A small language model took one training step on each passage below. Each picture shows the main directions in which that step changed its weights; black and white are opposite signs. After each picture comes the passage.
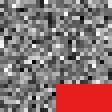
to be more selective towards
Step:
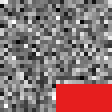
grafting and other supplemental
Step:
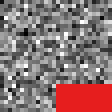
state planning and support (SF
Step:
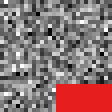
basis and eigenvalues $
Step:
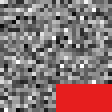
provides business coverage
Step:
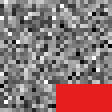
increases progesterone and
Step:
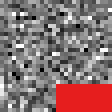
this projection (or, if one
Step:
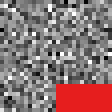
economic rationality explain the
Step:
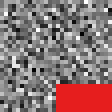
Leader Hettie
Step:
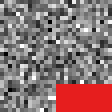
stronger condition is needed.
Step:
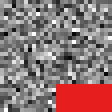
at high temperatures. The fitting
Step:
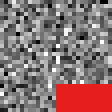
in a 250 mL conical
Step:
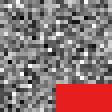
manner the massless case.
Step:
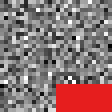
is equivalent to 3
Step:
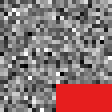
and education centers will be
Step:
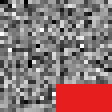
obtained by minimizing the function
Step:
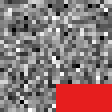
the gateways must build
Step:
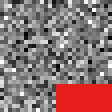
in the P and AP states at
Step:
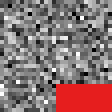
complete description of sound
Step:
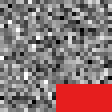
model ensures this output under all
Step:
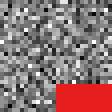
more comprehensive approach. It
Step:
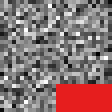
as a carrier in the
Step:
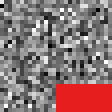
and fail to adjust
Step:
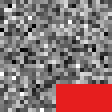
structure of BNO at room temperature
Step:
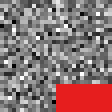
the oscillatory BO
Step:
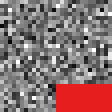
simply join the
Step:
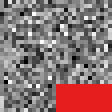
upon an individual research request which will
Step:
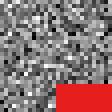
with half-wavelength
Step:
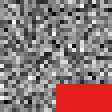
compiled based on information provided by
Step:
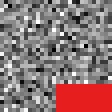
intrinsic finite-size
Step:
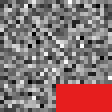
the PC tip might
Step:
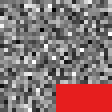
failures or dramatic
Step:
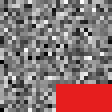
Results and Discussion
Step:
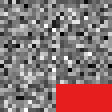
new state-of-the-art
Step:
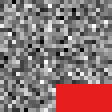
structured, and measured manner.
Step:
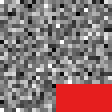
as response variables, with soil
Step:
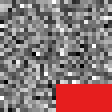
transition under strain [Figure
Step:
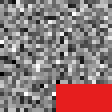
of the disease depending on their
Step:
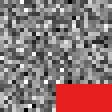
B virus and an estimated
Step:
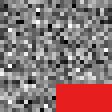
First, the users who
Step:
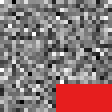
lattice model in which the two
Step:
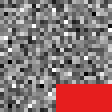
These commercial capabilities
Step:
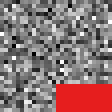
visited customers,
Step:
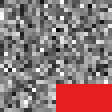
and Entry Mode Choice
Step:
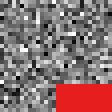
edge at the input of the
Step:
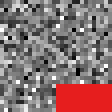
25 nm for the sample
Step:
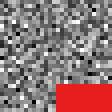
After the burial period, the
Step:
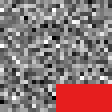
A residence should have a
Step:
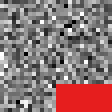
the combination $(a_{00}^+
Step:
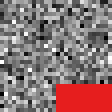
&\quad \cdot \left[
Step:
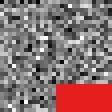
rubber industrial
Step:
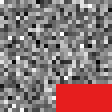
visuals, etc.),"
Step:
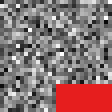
half the size of its
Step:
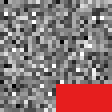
be responsible for the European
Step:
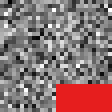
V.M., Fratshe
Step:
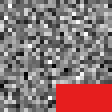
behavior of the potential is very
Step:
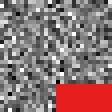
possible trajectories, resulting in an
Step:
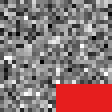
or other products which are made from
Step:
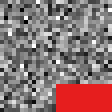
\caption{Plot of
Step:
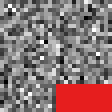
by deep learning to improve model
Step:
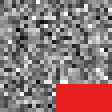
of lymphocytes,
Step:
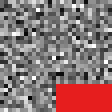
is a useful result, as the
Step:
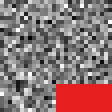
scheduled by $\pi$ in
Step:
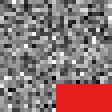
with the previously described graph
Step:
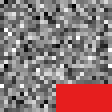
effects[9]. These multifunctional
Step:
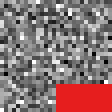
other parameters are kept the same.
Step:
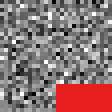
but we will not consider it here.
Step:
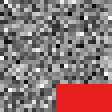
does active listening
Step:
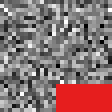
aimed at mitigating
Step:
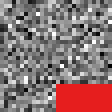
a non-zero external magnetic
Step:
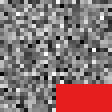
were classified as very
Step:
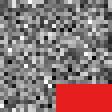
the partition that includes
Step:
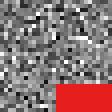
go for improving energy management system such
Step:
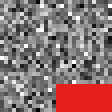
${\mathcal P} \equiv
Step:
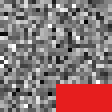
currents for the positive and
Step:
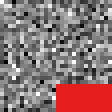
the derived range for the density
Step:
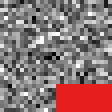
In this research, carbon and
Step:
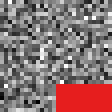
useful for teaching
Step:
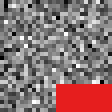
ethylene propylene
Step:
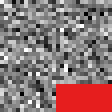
vertical lines represent the $\langle
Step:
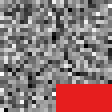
exist because divergent summation
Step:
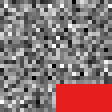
these two cases, entropy is
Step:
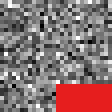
answer. In fact the
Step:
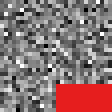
critical analysis of the observed strong
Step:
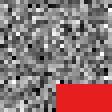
Analyses, Formal
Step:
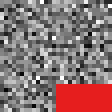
system could approach its theoretical upper
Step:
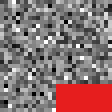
union movement, represented by
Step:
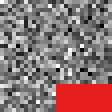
8: EDS analysis of CF
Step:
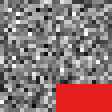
hypothesis is supported.
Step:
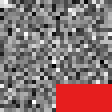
how prosocial tendencies
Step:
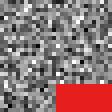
with the empirical data indicates
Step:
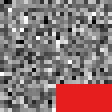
cameras is shown in
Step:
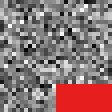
make clots quickly
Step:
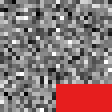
where $\theta_j$ varies
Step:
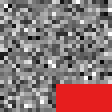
allergen ovalbumin and
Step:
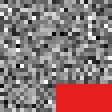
challenge, as they are the
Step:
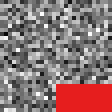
this regard, it is quite
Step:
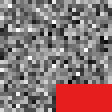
this paper was under taken mainly to
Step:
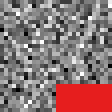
of the wind turbine and d
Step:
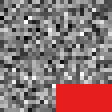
{\rm H}\delta \else
